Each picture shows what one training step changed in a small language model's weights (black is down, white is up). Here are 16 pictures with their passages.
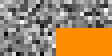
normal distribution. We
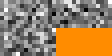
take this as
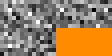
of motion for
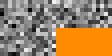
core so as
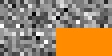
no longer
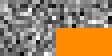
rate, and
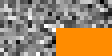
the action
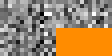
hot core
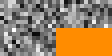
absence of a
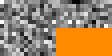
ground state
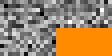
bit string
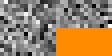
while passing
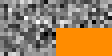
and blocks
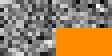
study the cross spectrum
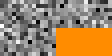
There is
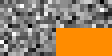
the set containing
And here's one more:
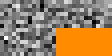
formula for
